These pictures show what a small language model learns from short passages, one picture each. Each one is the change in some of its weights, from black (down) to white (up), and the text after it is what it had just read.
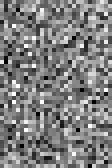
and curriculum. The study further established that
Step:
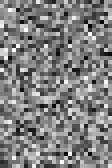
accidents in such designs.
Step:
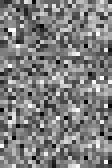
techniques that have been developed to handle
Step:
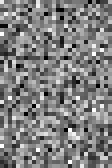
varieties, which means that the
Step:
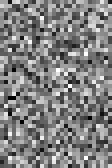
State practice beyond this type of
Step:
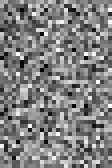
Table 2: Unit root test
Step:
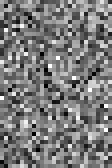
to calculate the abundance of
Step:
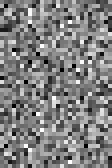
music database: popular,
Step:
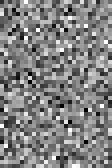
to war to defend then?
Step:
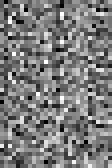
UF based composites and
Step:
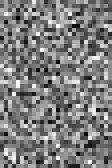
least dissipation of energy is
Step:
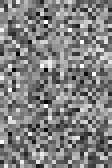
selecting of each respondent was that
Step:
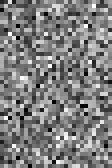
methods are fragile under realistic
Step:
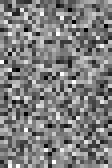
Objective, mathematical,
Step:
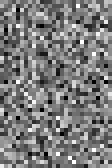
through comprehensive LCA case studies of
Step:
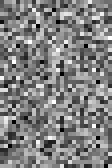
e norme sulla
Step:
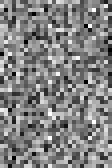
*Academy of Management
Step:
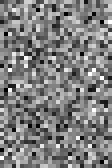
for programs contributing to stigma
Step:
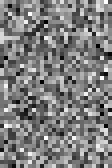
analyze the effect of drilling
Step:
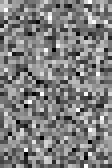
a quantitative method by surveying 498
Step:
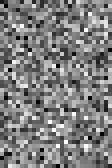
that enables its users to explore
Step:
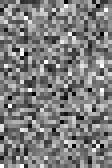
factor (IRF) 1, resulting
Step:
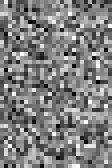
supporting information after quantitative analysis.
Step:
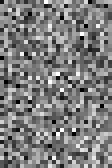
'Slow Reading' and
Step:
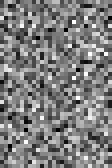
disturbance in grid voltage,
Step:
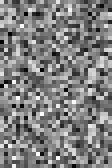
digital game-based learning for
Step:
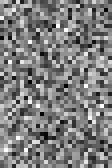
as compared to the wave flume
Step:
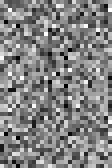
Periodic Perturbations
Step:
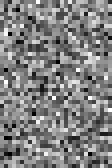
the content of the publication.
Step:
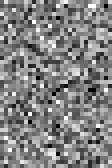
this article can be found at:
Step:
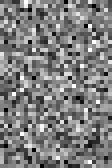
block of these FFTs
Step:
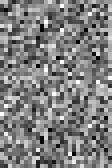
behaviours, and longevity
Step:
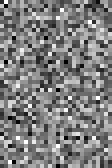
about humans would be of high significance
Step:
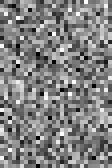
adaptive enrichment of the
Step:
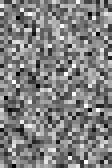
safe products. This study aims to
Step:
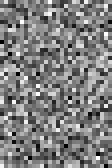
properties enable them to be used in
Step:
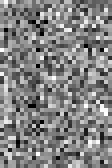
linking them to basal
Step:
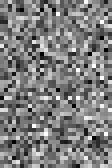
fact that we performed initial, test
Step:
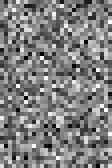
with the following keys. -
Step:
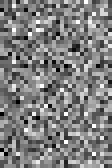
acoustic piano.
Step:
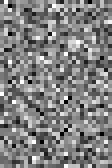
Nowadays the function of the
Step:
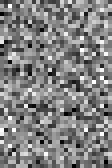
in 2015, is to ensure the production
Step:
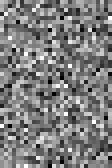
readily adaptable to other
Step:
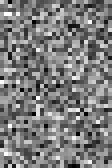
Operationalization of variables is carried
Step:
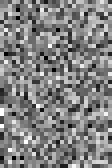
movement. This paper will examine
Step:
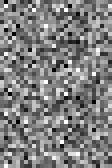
Khan, and H.
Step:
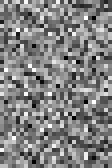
other research studies, customer satisfaction is
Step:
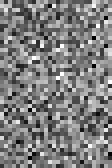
(Spooner et al
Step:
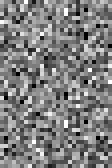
treat the plague. Another
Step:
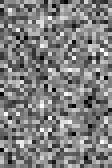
sequences. To that end, two
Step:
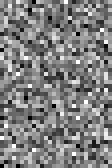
yields, along with the changes in
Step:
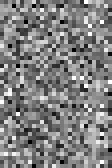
target resolution. Adaptive
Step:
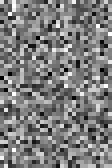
milk, as compared to
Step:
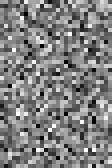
possible those un-programmed tasks
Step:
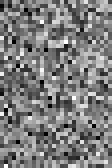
validity. In this study, the
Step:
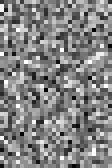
of the rich countries, one could
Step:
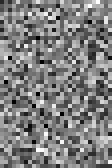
list of contents, learning
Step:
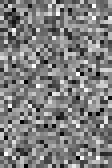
a significant obstacle, as
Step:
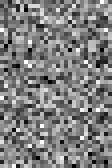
testing. More recent studies using the scale
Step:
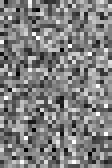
plane using a generic hardware
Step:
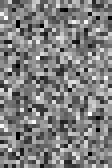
by the racial and historical
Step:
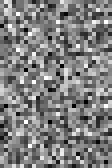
1 : label the element in
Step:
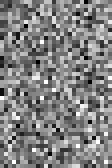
were synthesized by chemical
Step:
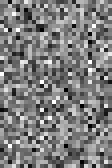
models was not included. This cost was
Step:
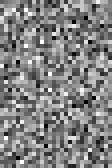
the other hand our study showed no significant
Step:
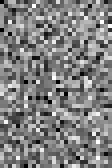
learn ahead of time: the
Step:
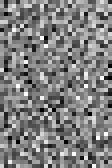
17], radio engineering
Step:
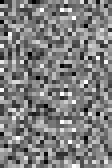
during the shedding and
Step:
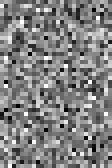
be consumed by downstream perception
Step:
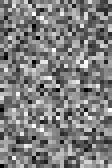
tool to support the decision making process when
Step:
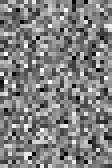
Cobra (*Naja
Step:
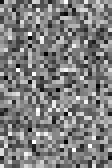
(RDS) Web server
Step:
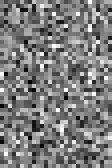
was created using Nodegoat
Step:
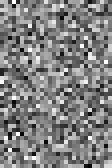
Ain-Shams University
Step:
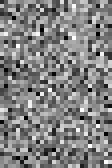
report Report series: CKG
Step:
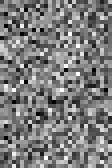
Regional Authorities to
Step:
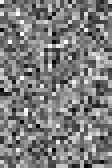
This step can be analyzed under in two
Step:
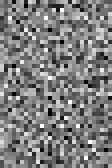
22. What code branching and
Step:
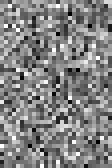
York viewers did not notice
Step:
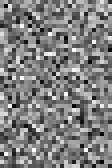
to provide a fairly good view
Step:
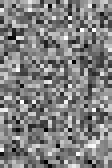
changes of the reader’s practices
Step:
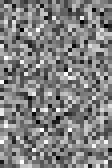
islands. This would probably help
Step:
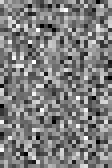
her within scholarly
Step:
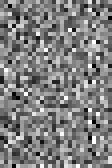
special mixed bounded entangled
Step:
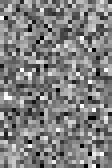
is 15 minutes at a temperature of
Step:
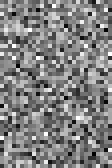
work, five molybdates
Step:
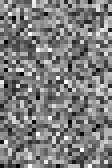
time. Computer Complex.
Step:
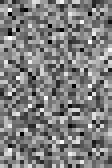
substrate (Zanardini
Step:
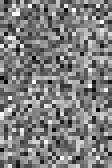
potential for applications in automotive and
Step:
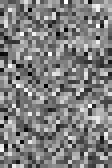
of TCNs and sets
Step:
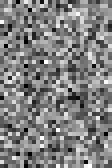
information is available (Kumar et
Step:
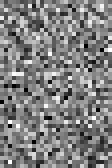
radiation (FSR) which
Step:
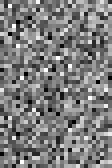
and habitat loss.
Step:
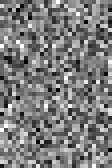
inhibits mitochondrial
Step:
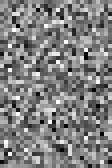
Island of Panay. There
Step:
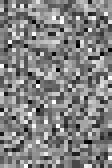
the communication can correct any errors
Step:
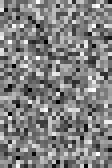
the knowledge of guidelines for prevention
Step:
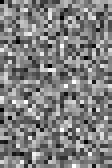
entries 5–8); thus,
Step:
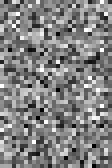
India, so the findings of this study
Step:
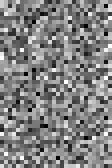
prosecutable evidence. This
